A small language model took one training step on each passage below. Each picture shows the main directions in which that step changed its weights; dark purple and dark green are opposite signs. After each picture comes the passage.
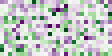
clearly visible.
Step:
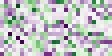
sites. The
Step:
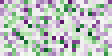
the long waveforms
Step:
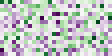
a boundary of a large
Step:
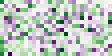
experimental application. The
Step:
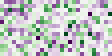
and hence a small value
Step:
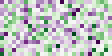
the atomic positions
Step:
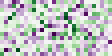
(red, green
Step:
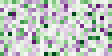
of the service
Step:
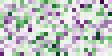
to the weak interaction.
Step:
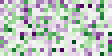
the object detection on
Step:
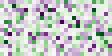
order to optimize the
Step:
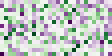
over time, with initial
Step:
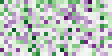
the isolated water
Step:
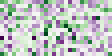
resources remain
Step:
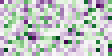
the line of sight
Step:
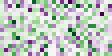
where $\alpha$ is
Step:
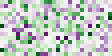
its temperature and $v
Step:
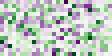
electron-hole pair
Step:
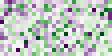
and it is expected that
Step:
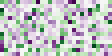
framework there are no new
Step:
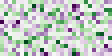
V\Vert =
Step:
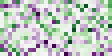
equation} For the chosen
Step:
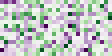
prosumer out of
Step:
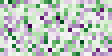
an in-ward
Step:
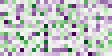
allowing for analogs
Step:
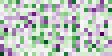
we have shown how the
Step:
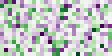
contributes to the
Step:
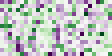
The behaviors described by
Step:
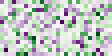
from the first-order
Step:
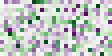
\beta m$ will
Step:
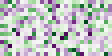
simplicity, only
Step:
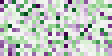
Experimental maps
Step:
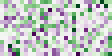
possible winding in one
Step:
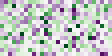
smooth scalar field
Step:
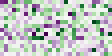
for cost-effective
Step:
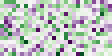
to distinguish
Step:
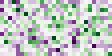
However, this study has
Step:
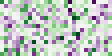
our lifetimes,
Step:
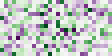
states defining an
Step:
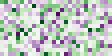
as follows. We consider
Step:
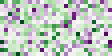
at tuning the power
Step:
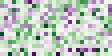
in TDOA
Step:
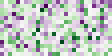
the $\a$ integration
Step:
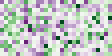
the valence band of
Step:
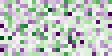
magnitude of the systematic error
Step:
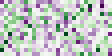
the minimal model and
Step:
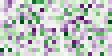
\infty$ may be
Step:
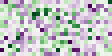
node shall be able to
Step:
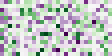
performance note - and another
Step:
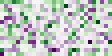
that there is a pure
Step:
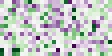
in a large range of
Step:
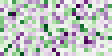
of BWM,
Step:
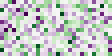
All COM emission is
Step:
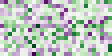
several thousand
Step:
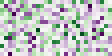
Ho, C.
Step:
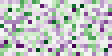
\left[ -\rho
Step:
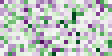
the processing of a
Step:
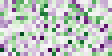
number of Site}
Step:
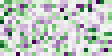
and finally,
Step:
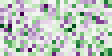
noticeable when the
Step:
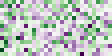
is expanded and
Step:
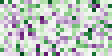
a larger volume to be
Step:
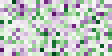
edges of the
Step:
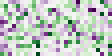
total Hamiltonian density of
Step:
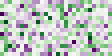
near $B =
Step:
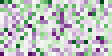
a quartic equation
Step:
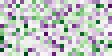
is characterized by
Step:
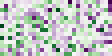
gravitational effects (and
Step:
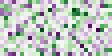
assume that the medium parameters
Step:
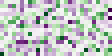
larger spread in
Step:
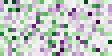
A}\ }\textbf
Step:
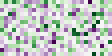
of ellastic
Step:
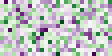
not known to be
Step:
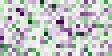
problems posed by
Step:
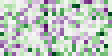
less extreme than in
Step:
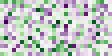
to use the equations that
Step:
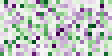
bound states in the continuum
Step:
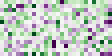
and 3, respectively),
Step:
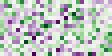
systems for chronic
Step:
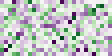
in their interaction at
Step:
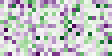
great importance,
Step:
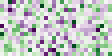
\eeq for all
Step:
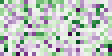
the determination of the
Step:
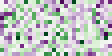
are included in the
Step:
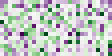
direct product of two
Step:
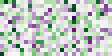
or climate
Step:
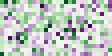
into an empty
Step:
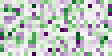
noise correlations, and
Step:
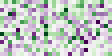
of the wider
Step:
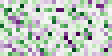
We shall now see that
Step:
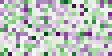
the $Z$
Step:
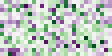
\Delta E \equiv
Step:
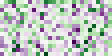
relaxed if equilibrium has
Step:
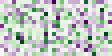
observed rates would not be
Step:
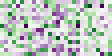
is the set of
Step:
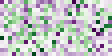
the transition of the
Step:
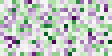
in water at a depth
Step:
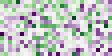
we focus on the dynamics
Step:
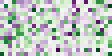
likelihood estimate of
